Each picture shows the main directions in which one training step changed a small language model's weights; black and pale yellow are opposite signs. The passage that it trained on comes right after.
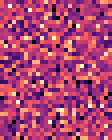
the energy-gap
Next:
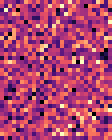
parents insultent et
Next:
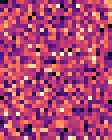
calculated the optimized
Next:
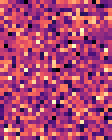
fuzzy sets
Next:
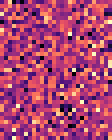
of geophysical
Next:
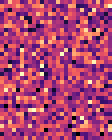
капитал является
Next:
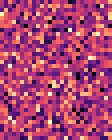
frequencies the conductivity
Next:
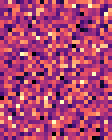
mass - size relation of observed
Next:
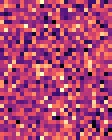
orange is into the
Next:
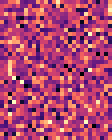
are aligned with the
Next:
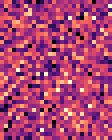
shaklida kreativ
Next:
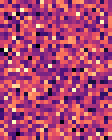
carbon stars:
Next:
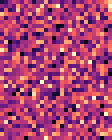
is the energy difference between the
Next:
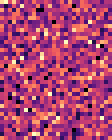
associative pattern in
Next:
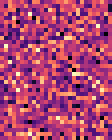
corollary below.
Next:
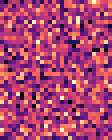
to probe the spin
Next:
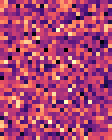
and recently demonstrated in
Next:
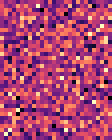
no gobierna,
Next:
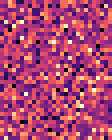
jak jejich
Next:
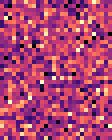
la comunidad educativa
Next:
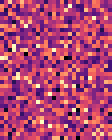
the constraints posed
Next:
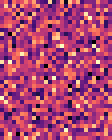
The thermal conductivity of
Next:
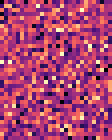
The presence of the
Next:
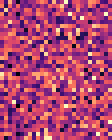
members. However, part
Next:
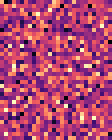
una agenda de
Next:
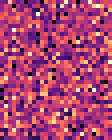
se manifiestan
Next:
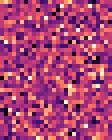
a PAV é a
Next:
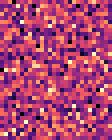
yoki unvoniga
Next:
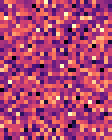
jarayonida o'zini
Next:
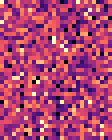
не поддающихся
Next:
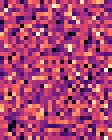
may undergo fast
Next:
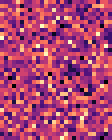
en wordt het
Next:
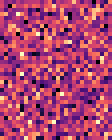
State University, New
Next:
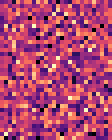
² IDW
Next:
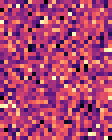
be justified
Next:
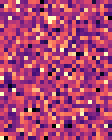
Inflammatory and
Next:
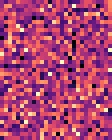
even have a definite
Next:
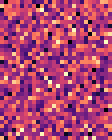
30$ in average) and
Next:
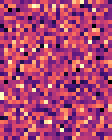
redshift emitting in
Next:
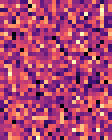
cutoff radius.
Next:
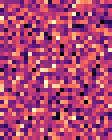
values in the presence of
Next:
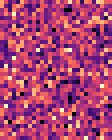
Tributario– que
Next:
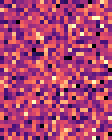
a rich story about
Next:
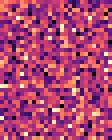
the temporal distribution of
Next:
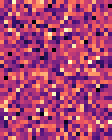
w okresie
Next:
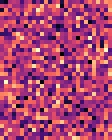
to the form that is
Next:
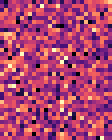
and the other from the
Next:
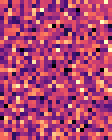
categoria central
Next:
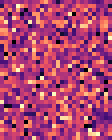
решать и
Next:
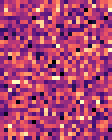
is a mere few
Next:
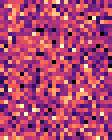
It may serve a linear
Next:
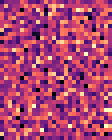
жизни государства не
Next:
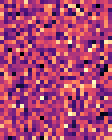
rivojlantirish uning o'z
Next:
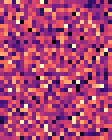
that $x - (x
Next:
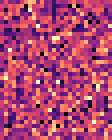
that\emph{\ }the
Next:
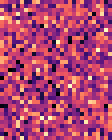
Z. Amirov
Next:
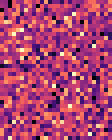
where $\theta$ is the
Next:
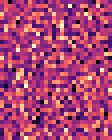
the memories of human
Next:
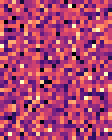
proving that, for any
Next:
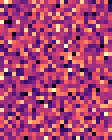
half of the difference between
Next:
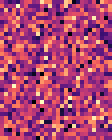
a differentially private
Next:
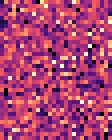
ao estilo de
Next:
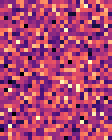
города j в
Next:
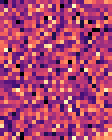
and coworkers
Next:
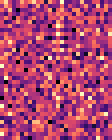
the group of young
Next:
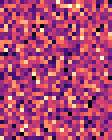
Fourier modes needed
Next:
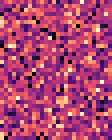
mixtures. In fact,
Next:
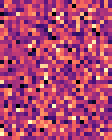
The predictor simply
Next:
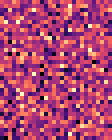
formación de profesores de
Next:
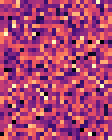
(top figs) shows
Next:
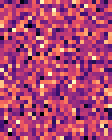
va fikri birligini
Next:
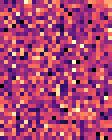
define the cost function
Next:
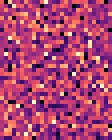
dukungan dan
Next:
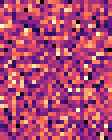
der Fundmünzen
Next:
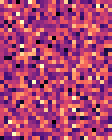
рассказа в
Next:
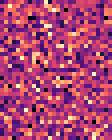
quantum computer using at most
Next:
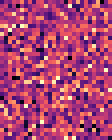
be deduced
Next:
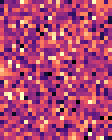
Бандлик ва
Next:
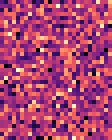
that the IDE model
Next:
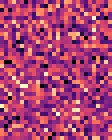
way to address these
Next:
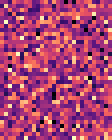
in meat inspection
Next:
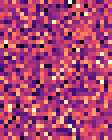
be sufficient numbers of
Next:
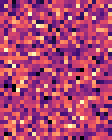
only one stream has
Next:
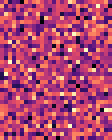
for vectors $\vec
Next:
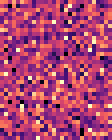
**2D compressed
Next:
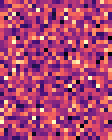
(Bournaud et
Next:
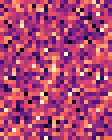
\\ \hline AE 4
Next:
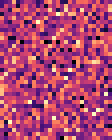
qismlari va ularning
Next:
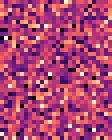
maximize its contribution to the
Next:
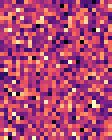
Rome (Art.
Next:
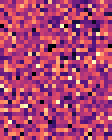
a importância de
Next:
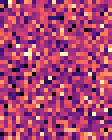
massive stars. This
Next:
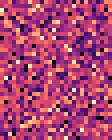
window transmission in
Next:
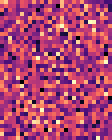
to the width of the
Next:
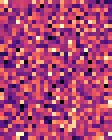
and the developments in
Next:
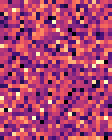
rincian dua
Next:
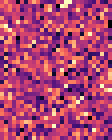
cas Sossioura
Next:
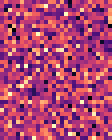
Les universités
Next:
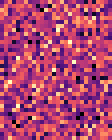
predictions of fuel
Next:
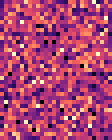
instrumental Ano
